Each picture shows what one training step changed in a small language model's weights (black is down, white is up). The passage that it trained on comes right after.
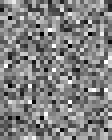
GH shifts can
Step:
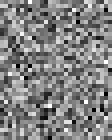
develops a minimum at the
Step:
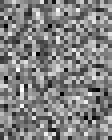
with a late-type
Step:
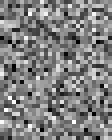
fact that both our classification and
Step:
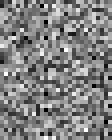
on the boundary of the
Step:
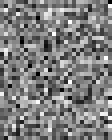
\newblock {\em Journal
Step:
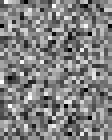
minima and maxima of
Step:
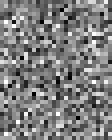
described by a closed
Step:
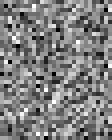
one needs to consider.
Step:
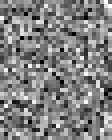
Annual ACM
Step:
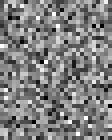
pairs of qubits with
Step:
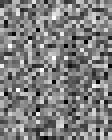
at infinite distance from the
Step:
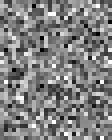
The spatial locality of the
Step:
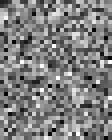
of the sources can be expressed
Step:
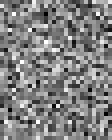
entropy is taken from the
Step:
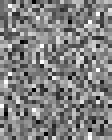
resolution ($\sigma_{\rm
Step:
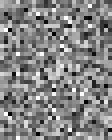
5~arcsec radius)
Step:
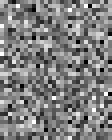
reflectivity curves for different
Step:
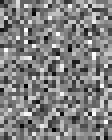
as a function of the direction
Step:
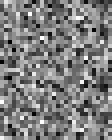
These equations count solutions to
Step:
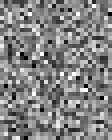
case. Let us first define
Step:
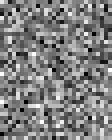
configurations reveal a clear performance
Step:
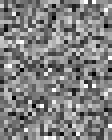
our estimates, the most
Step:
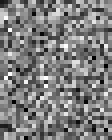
of the second rank tensor in
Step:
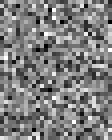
comparisons to experimental system
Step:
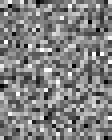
a more sophisticated
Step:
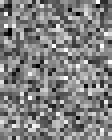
records fall within
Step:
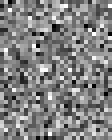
the connected diagram which in
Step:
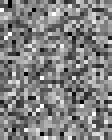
associated with the initial condition
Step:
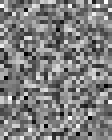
it is possible to solve
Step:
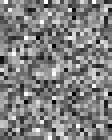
are obtained using different galaxy sample
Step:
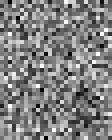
For ``renormalized''
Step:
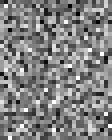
e.'s velocity operator
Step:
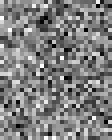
For the northern
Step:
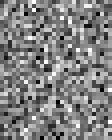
one unless $F$
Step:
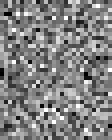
lowest components of the
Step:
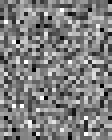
as \begin{eqnarray}
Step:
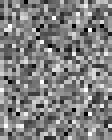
here. The form factor
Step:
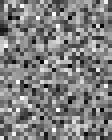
of photonic qubits.
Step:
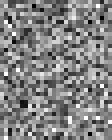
used. Considering the
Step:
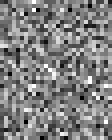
that $\ghi$
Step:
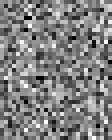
version. If this is
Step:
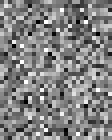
external bias on charge injection
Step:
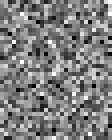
various coordinates are discussed.
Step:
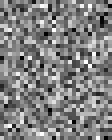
being more lithium
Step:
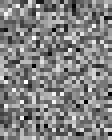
top left plot of Figure
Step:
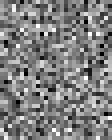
title could be used
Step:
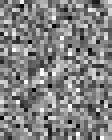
satisfy $k_\perp
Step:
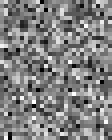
that in kinematic regions where
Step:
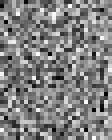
were performed at 680
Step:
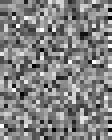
strongly anisotropic to nearly
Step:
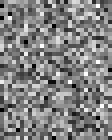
matter physics and statistical
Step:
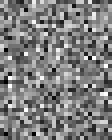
it is the problem without
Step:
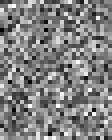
in the 25 mas
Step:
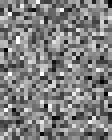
using BFGS and
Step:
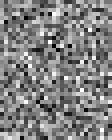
reveals that the ground state
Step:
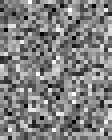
and colliding flows
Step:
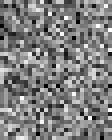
control system. To ensure
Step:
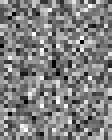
.bib file. %
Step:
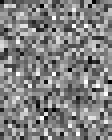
to the generalized uncertainty principle
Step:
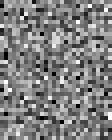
underlying RG flows
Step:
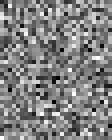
set of needed couplings to
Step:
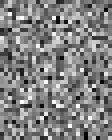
and then follow the generalized
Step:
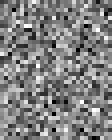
from $B$ decays
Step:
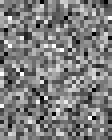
vanishingly small binding
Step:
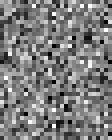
semi-classical regime
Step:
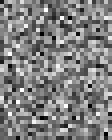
NM phase. For
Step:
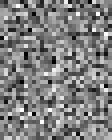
reported the strong rotation of the
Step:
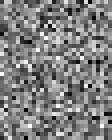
does not have any triplet
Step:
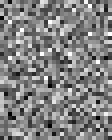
surface disorder enhancement
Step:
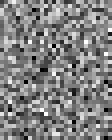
more component in the vector modes
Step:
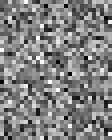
Co(2) site.
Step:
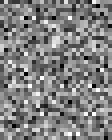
this figure the optical/IR
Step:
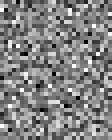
an inclusive sample consisting
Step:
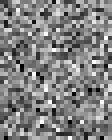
by suitable input
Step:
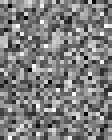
incorporate the initial velocity
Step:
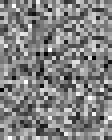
the transient gain
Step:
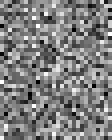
demonstrated the increase of the
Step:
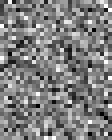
say for the velocity fluctuations
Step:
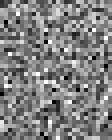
with the negligible
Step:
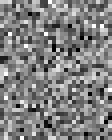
of unwrapping
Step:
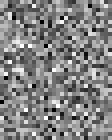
we have the final result for
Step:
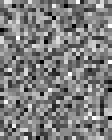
a given distortion
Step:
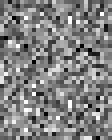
$\mu$ differs only
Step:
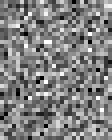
dose that covers a
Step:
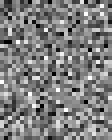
Best score per column
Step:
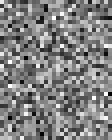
results for EM and
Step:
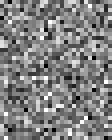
clearly the enhancement
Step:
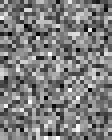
to solve the resulting
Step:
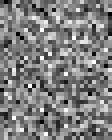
{Journal of Rural
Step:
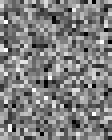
the test were made for
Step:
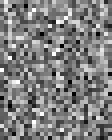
also create holes
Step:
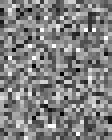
Also, the majority
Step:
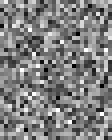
Increased efficiency is
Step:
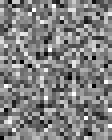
the image and its parameters,
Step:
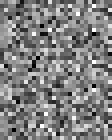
first-order energy in
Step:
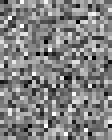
the system. While this
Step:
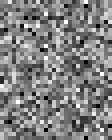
bilayers, or
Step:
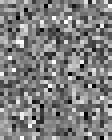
The black hole system can also
